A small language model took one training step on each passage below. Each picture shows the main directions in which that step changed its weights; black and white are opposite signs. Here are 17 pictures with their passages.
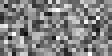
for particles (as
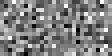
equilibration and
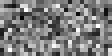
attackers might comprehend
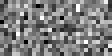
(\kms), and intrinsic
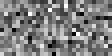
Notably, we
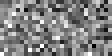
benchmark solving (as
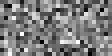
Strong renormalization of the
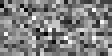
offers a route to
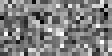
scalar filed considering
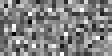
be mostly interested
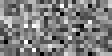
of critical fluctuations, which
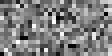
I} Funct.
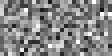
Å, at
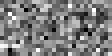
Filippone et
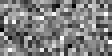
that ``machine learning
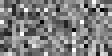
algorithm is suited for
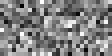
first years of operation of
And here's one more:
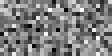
be contrasted with
